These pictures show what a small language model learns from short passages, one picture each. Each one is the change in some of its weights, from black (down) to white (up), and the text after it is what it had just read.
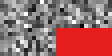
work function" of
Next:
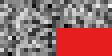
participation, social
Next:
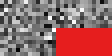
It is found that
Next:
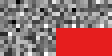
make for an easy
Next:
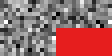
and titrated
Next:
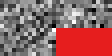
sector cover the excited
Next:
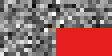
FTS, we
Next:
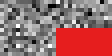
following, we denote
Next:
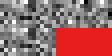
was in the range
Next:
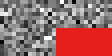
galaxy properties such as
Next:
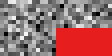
biomass of a
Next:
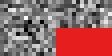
extinction model
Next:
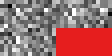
results presented here are
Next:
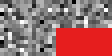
receive transfers
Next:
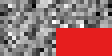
to clarify
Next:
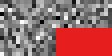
those transfers
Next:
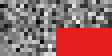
asset transfer.
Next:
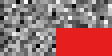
while GDP was
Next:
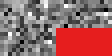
from its electronic spectral
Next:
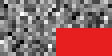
improve the pure
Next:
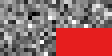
we set an exponential
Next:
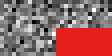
any additional rule,
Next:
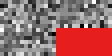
can be written in
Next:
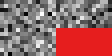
the openness that
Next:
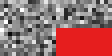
and shows OH
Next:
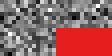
occurred because the
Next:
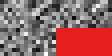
the like. A
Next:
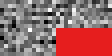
Two common choices are
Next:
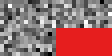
bosons, taking into
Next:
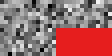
to support this,
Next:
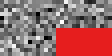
crossover and
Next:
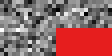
residual stresses in
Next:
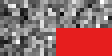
(less than one
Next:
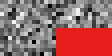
rate, some have
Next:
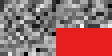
the constraint of
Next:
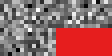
a higher speed.
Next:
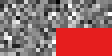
it is a potential
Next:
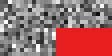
by Verdu and
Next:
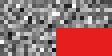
\ $\forall
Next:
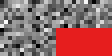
and the protocol with
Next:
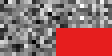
see that the simulated
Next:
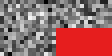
ignoring their
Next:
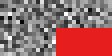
angle calibration is a
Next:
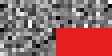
be associated with the
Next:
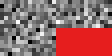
best result; this
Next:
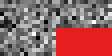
Capabilities Model
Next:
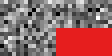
acid protons
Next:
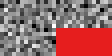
intrinsic absorption. The
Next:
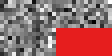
that at zero gate
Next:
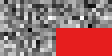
Δt =
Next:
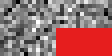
& References \\
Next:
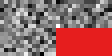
modification of the exchange
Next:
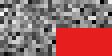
are proportional to area
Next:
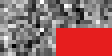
of massless
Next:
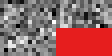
mineral density and
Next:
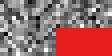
visemes and
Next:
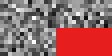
methodologies utilized
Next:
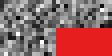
the mean values
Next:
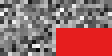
are the invariant
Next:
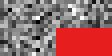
other requirements needed to
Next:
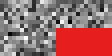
for any reaction R
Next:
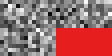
responsibility for these
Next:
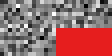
crucial for accurate
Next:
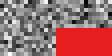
is compared to a
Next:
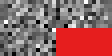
small amount and still
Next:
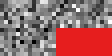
for each node
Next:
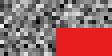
trade and enhance their
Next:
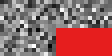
a step further.
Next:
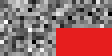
and stabilizes the
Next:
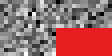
potential of the
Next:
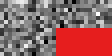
in the everyday
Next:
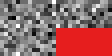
the soaking,
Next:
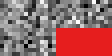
of human mobility.
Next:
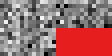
for values above
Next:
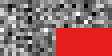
experiential equivalence
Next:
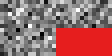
extension of map memory
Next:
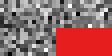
updating works as
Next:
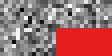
times $\tau
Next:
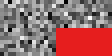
switching networks.
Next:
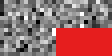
length of exposure
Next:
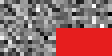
then push
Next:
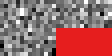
task for most
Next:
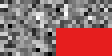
softness, changing
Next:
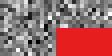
defect axis and if
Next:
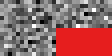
globally controlled
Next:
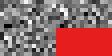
a pragmatic
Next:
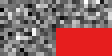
projection operator for
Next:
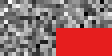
momentum of light and
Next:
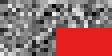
reduced to the following
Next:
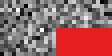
federation architecture for
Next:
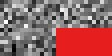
a flexible and
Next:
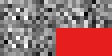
model CFL 3
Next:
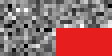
1 core of
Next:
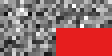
image by using
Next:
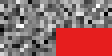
accessed by the
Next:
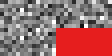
expressed as:
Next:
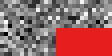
emitters in
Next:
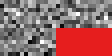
The beginning point
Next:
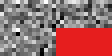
Hospital in
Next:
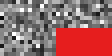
adapted in other
